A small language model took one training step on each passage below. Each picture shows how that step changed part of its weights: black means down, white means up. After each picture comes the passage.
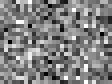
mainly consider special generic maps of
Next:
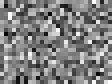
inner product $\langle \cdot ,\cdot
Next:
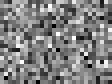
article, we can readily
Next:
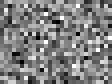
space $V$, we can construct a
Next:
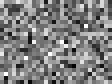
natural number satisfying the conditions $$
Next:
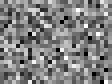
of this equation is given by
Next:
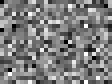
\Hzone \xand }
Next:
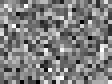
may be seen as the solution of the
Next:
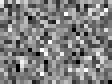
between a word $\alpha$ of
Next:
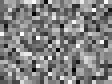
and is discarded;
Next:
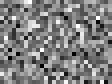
{\it finitely covered}
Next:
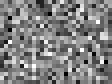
van der Waerden,
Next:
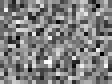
1 and the stopping time
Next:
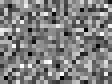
point $(p,q)$. Moreover,
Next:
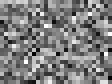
class of piecewise continuous
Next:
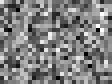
n_s$ , we make that
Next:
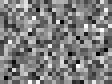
\end{lem} Before
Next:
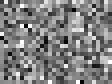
energy and volume of vector fields. In
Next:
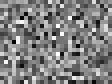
by the Bott-type formula
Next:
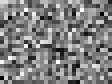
this treatise is that the
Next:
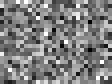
then averaged across all
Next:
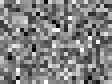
source supported on a circular region
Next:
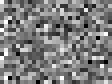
Когда на это
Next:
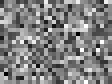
such It\^o maps,
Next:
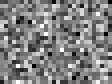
A_k$ be a general fiber
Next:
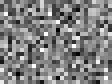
forgetting factor for
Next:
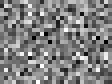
equal to the conjugation by some
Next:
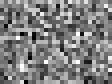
of $\cA$. These states are
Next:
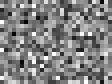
every degree which is a prime power
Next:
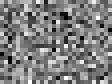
boundary} if it is pseudoconvex
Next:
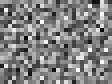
$ \Exp $ for the
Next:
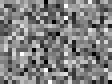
limit graphon of the sequence
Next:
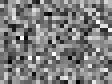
of initial cracks.}
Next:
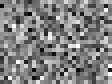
as support size, we obtain Figure
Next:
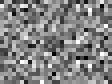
connection/.style = {draw,
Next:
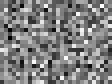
V\}$, which is an open subset of
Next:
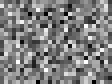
\frac x2.\fine
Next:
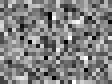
chapter \cite{F19}
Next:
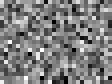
chance-constrained stochastic
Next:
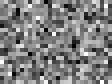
710 ) au lieu des
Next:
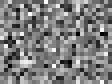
following sheaves: \begin{enumerate}
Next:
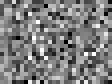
\Lambda^1 \stackrel{\delta
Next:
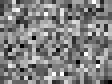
Suppose $\G$ has a
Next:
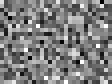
originally introduced by John
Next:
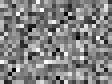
\log\log t)$ is a
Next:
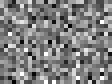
investigate, with full arithmetic details,
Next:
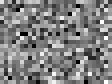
crystals that appear as
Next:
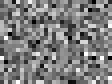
10cm \noindent {\small
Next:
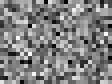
asymptotic perturbation theory, we establish
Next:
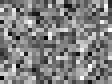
\] In particular, in the
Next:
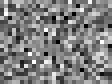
sets $\kt$ where
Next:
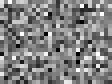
is a $k$-basis of
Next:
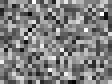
is $n-$dimensional. A
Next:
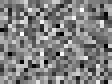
for some $T>0$; let
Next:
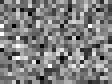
Hodge structures" and they show
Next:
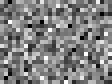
the modified Bessel function
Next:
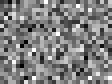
should be red, and by the
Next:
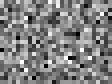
the solution will play a
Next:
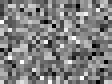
is under which conditions,for a given
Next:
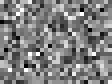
\vskip 3mm {\bf Theorem
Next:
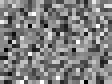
\mathcal{X}$ such that
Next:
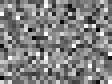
\end{equation} It is clear
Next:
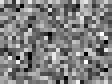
actions and exactness for discrete
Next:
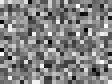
from NN is shown. These two
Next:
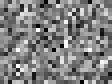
Moscow State University,
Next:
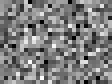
A contradiction. \cqfd
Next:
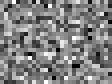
general case we reduce it to the
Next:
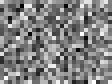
a numbering for the 6 real points
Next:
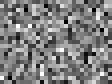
and appealing to Mellin
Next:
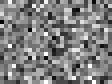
it is both an Esakia
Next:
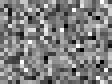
for a closed ideal $L$ of
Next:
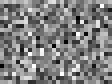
in Theorem A. Next, in
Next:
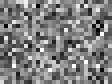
$h=5$ and either
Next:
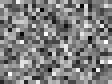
results on single schemes and the
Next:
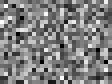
E_{n-1}$ with the
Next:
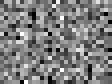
classical thermodynamics this
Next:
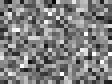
left and take the sum over
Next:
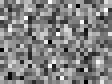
the underlying process is arbitrarily
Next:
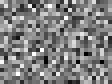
Looking for purely
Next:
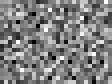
the multiplier $(\kappa
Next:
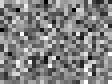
pointer at~$T_0$:
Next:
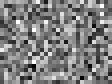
One also has the exact sequence
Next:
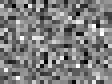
%Concentration bounds for the
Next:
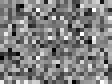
with an external CFD
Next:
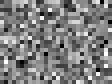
solving linear and quadratic equations with fewer
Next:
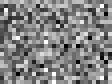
$\G$ is stable by tensor product
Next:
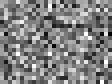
we simplify notation slightly.
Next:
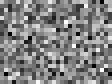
the value set $V$ to
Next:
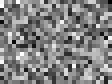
will allow us to carry out induction
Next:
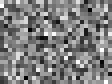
should be zero. Thus we have the
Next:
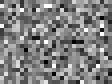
use the notation $(x_i)$
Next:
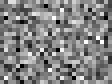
theory is a genuine invariant of
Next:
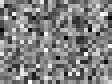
,$ for all $x \in
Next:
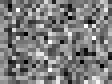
\neq 0$, the trace of the
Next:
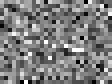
multiplicative analogue of the
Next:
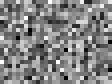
the evolution of the system in the
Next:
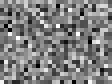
of $N$ and let
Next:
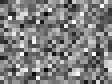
Engineering, University
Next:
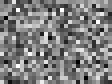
$A$, which is a quotient of
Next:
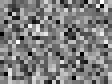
\displaystyle u(t,0)=
